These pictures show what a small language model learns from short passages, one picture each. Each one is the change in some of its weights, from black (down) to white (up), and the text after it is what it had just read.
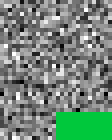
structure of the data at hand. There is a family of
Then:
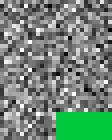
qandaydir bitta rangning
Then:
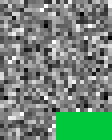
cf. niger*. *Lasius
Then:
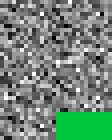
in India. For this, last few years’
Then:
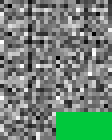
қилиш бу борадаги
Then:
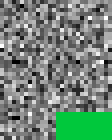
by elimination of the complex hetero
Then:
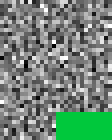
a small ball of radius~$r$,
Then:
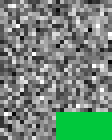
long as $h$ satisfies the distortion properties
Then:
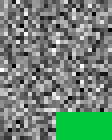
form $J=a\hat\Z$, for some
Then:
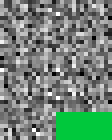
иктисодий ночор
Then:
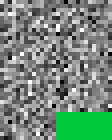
of the provided resources. - Rapid
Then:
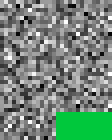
bundle $\J\jo$. By the
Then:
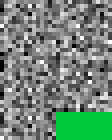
10 million deaths per year.
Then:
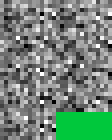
годовой расход воды в
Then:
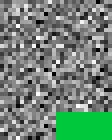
and, in some cases, long-term reductions
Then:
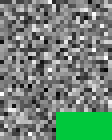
4. Ashurbayev, O. (va
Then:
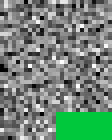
$\bar W$ in the same way as in the
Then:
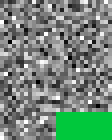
solutions of stochastic reaction-diffusion equations
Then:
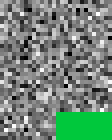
connected. Note that $|G|\geq6$ since
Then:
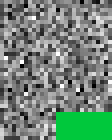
the map $v$ is the generalization map for the
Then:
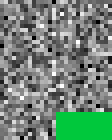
bases derived from sulphamethoxy
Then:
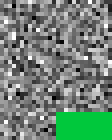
alcance de la norma canónica o
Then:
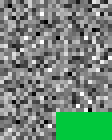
is the My-SQL connector for
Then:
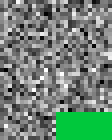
manifold is the set $ \bS=
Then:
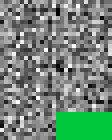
hij daar moeilijk de
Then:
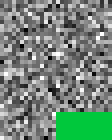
patients feel more comfortable and not
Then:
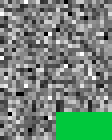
o desenvolvimento. Marim e
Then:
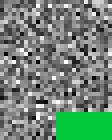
Porter Nitrous Oxide
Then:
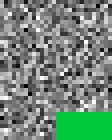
Bcl-xL та Bcl-w, не
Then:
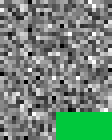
воздерживаться от
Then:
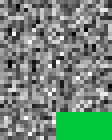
focused on developing a formal mathematical approach
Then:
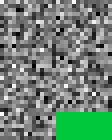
use of DNA barcode data.
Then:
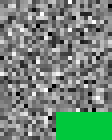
the promotion of socio-economic development
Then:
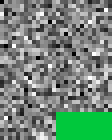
by their value $\a(\t,\t)=\lambda$.
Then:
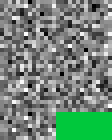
efficacy of intramedullary
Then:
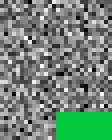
-\mu\Delta u+\nabla p &=f, \
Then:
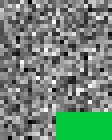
that the financial markets are informationally inefficient
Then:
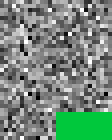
\widehat{\mathbf{s}}_n -
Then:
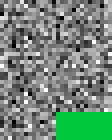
and mites recorded on paddy
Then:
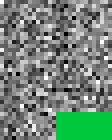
единоличных народных
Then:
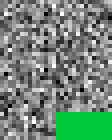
to $j_2$, and so on. Because
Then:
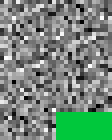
we contract all canonical edges in
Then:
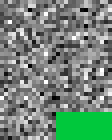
= \epsilon + \limsup_{n \rightarrow
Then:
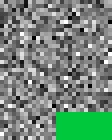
measure to evaluate the strength and direction of
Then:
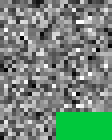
institution is supported by factors such as its
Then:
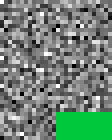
va zarar uchun javobgarni
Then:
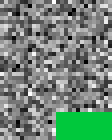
\advance\:xxx -\:y
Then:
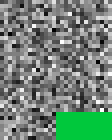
stage. Unsteady RANS
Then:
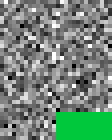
admits a metric of nonnegative sectional
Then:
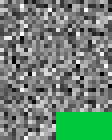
[10] дана оценка
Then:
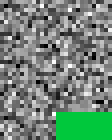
un formato 54 En la introducción
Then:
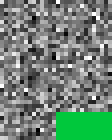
talabalar passiv tarzda
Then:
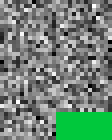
Mash‘al MFY) deb
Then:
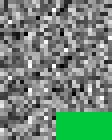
\hline \end{tabular} \end{table}
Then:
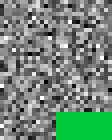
risk of cognitive impairments was lower
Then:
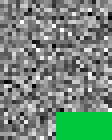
by terms that contain no composition. In this section we
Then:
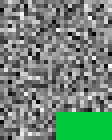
using these scores, a total score for the
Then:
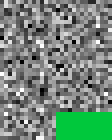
is affected by both linear and nonlinear effects,
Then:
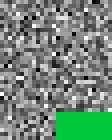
is a compact neighborhood of $\Sigma$. Set
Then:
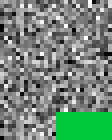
also hold if we replace $e$ by
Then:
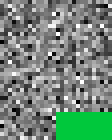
R., & Kelishadi, R.
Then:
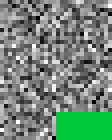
for Instruments Australasia
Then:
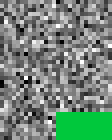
Erdrich purposefully
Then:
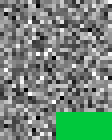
Scheinkman \cite{S1976} and
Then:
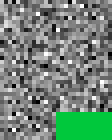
ta'lim va tarbiya
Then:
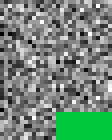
what can we do for small $a$? The function
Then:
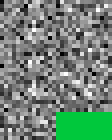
suggérer une solution de la trisection
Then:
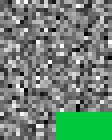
yuqori darajaga olib
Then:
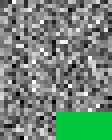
m/2}, \ \ldots, \ \widetilde
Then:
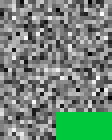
the early identification of acute
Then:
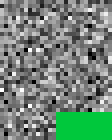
ou lesões no corpo, quantidade e
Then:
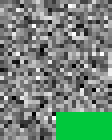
Federated Learning to collaboratively
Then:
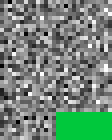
oil is present 5. Test for
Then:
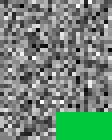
onun boyutu olarak
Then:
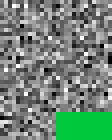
terms of cross ratio. Hence since cross
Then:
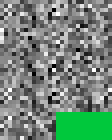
texnik ko'nikmalar
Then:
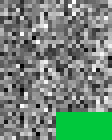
feedback. Features are added or
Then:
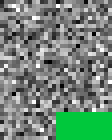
more exhaustive analysis which is, in some
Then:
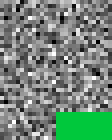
- JRA2* governing the release
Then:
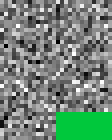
psixologiyasi. Maruz matni
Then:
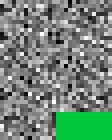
Adebayo and Asebiomo
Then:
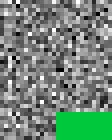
sun. Because GCMs are also used
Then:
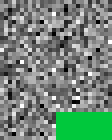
computing infrastructure designed to support
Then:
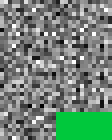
Se os elementos probatórios atestam
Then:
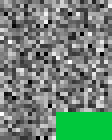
the \textit{eigenvariable}. $t$
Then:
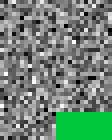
modellari chuqurroq
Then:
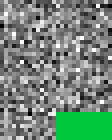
such as vessel encasement or
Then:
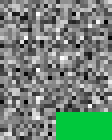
моделі, що прогнозують
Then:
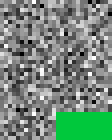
Underutilized Species for
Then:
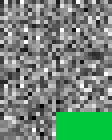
in Mischkulturen und
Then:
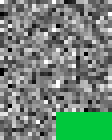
and Scientific Research Abed Dhiyab
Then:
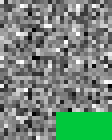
espaço da União Europeia, num
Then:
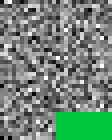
total number of births, then in 2003 this
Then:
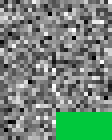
different sectors Pending Derived
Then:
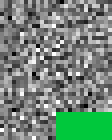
that \begin{align}\label{eq:ent}
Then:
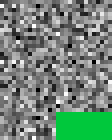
the body, as a result of which, first
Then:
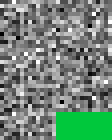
College, Gujarat,
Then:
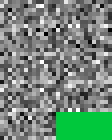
har biri o‘ziga xos ta’im
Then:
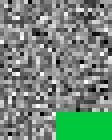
vasilicum* і *M.
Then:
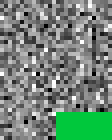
this study, we demonstrate that two surfaces
